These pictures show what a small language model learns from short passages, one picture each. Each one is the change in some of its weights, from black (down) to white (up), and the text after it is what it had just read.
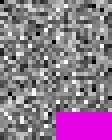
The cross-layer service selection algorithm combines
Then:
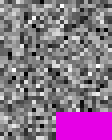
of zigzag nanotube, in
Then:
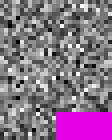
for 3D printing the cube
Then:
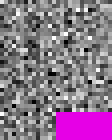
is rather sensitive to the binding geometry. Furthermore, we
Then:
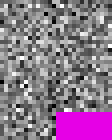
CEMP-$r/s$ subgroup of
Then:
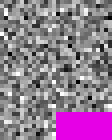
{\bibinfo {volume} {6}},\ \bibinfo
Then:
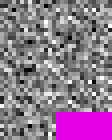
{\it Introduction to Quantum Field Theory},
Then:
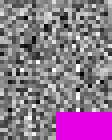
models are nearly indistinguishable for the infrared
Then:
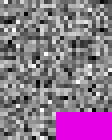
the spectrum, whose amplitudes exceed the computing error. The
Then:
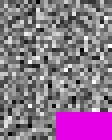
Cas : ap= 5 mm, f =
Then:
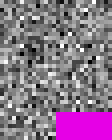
distribution function: $\Gamma_{0}=\int
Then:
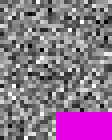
compared with its indirect estimate from the UT fit,
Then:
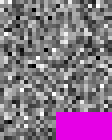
used a fine-tuned BERT
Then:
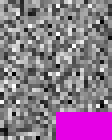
\centering % % \caption{Industrial
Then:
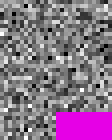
and another in the Bogolubov equations defining
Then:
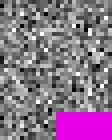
DFT band calculation. We aim to address the
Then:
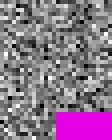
\emph{optimal online} algorithm and the
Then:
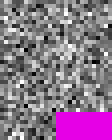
\\ Gradient Boosting Machine &
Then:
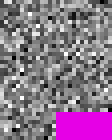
the baryon-antibaryon asymmetry and the dark
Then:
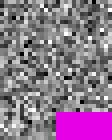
process fluctuations into higher-order perturbations. This passive
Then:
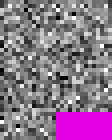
off quickly to high frequencies, and measurements should thus
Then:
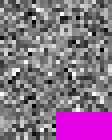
% the IBD interaction rate can be estimated
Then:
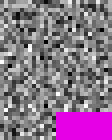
the number of particles that remain in the volume
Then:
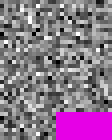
$BR(\mu\to e \gamma)$.
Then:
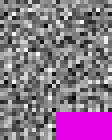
first outline the recent results on the vortex dynamics
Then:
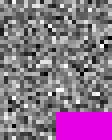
be then $S_j$ tensored with
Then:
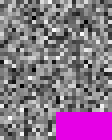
good for greater values of $\theta$ than finer
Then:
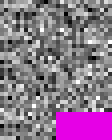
the outer marginally stable orbit to infinity. The absence
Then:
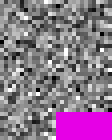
to meaningful deviations. To ensure valid and effective
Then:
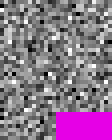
model \cite{vanneste1999wave}.
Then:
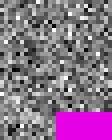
detuning of the two counterpropagating control fields
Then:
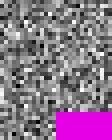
degenerate, bidirectional fluctuations.
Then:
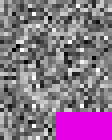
with a choice founded on AI (Aria
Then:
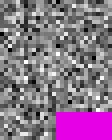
The recovery was found not to be single exponential.
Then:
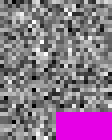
but not oversimplified, I hope.
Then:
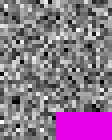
offering the user a set of high-level functions
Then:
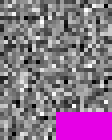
When this pair style is used, a fix denoted
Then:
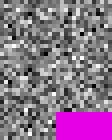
is frozen in its initial quantum state
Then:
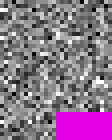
of `dark' halos around galaxies. They take
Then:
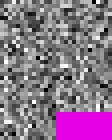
associated with the individual hadronic photon contributions shown in
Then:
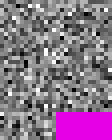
with the best possible matrix of rank $q$;
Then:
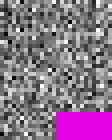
engines requires evaluating hundreds of
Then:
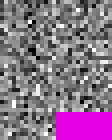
23, 26) potential functions. Values of
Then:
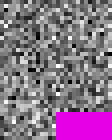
of both sites gradually decreases in the normal state
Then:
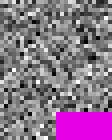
$\beta$ covered does not change. The fixed
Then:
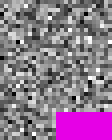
to ensure an analytic transition to the vacuum. From
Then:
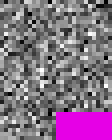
of BER and average per-UE rate.
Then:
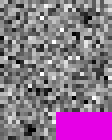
finished within 2 seconds in MATLAB,
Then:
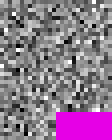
it with (\ref{start}). Then, the
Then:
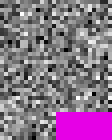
amplitude (**Figure S3**). The black,
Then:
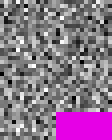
obtained from the vacuum by a conformal transformation, modular
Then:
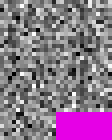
solutions. In a quantum search problem, a solution or
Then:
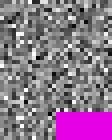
patterns in Tyche and apply the sliding window
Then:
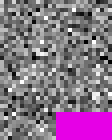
in a bar chart. The color of the bar
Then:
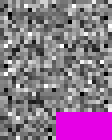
{Fragos}, {Fregeau},
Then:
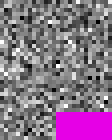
dynamics of particles in high-energy microtrons,
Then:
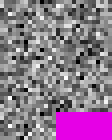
DM in galaxies, solutions of Einstein's field equations when
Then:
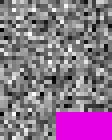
The demonstrated nonlinear mode coupling mechanism and electrical control approach
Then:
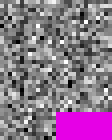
H, O, and CH radicals are
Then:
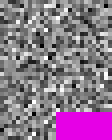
years, classical machine learning algorithms, such as
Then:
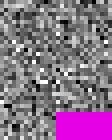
the same query end up in the same split.
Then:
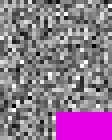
where the term $\gamma{\hat t}$ arises since
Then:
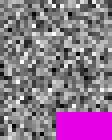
quadratic, and cubic wetting energy
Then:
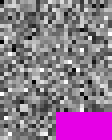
effect of washing. Finally, the samples were
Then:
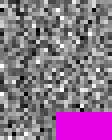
saturation region for PMT-based detectors.
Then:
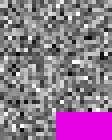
but for anything. On the other hand,
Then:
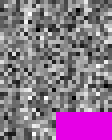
fields in the bulk (we shall focus here on the
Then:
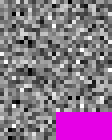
as corruption by constructing a vector with
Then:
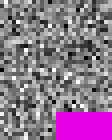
that it is possible to have a truely
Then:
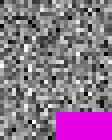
assume an optimistic $I_{sp} =
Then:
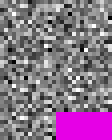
Université Paris Cité,
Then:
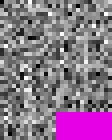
There will be two modes for obtaining precise
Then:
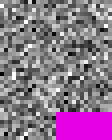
that closes in~$mT$ corresponds to the
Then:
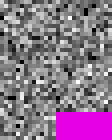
spacetime, by escaping to infinity. The frequency
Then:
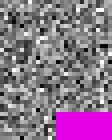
(dotted line), which takes into account the experimental spread
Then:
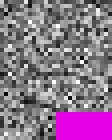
and $\de\nu_{34}$ induced by Lorentz
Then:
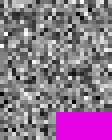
a certain temperature $T_{c}\neq 0$,
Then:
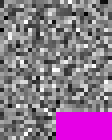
describe distinct couplings. To each diagram one associates the
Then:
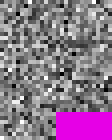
every 5 pixels (about one beam size) and
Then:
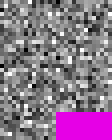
Results for other methods we evaluate can be found in our
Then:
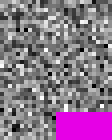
included $\Delta_s$ terms in the effective
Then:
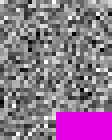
grassmann, variables. The supersymmetric spinor
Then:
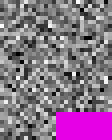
in industry, while preventing stifling
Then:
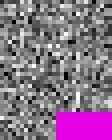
discuss in detail the case of two coupled qubits driven by
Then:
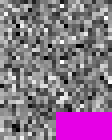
are taken under control, the hunt to the
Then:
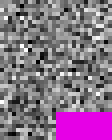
Kimberly, J. Magueijo
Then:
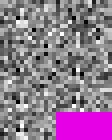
gauge coupling, the conservation equation for the current is given
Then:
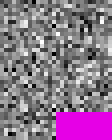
mass. The area marked in red corresponds to the signal
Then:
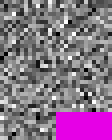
bottom of each ladder do not couple to the
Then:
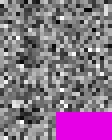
or not spiking) of the target
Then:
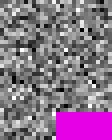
these yield measurements (all of which are consistent with
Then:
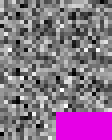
the experimental proof of the existence of a new type of
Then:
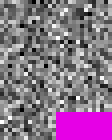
t$ distribution for the events in the signal region in
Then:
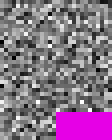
to the points B, D and G respectively in the
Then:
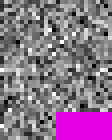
adjacent sections of square phononic crystal lattices can be
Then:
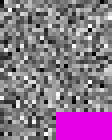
Simulations without the intervention also result in decay
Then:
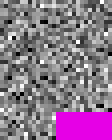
development, and use stages. However, many
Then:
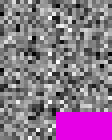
extended for instance to spin order in addition to dipole
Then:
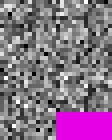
we achieve errors which are comparable with those of similar lattice
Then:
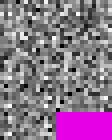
complicates an application of such theories to analysis of experimental
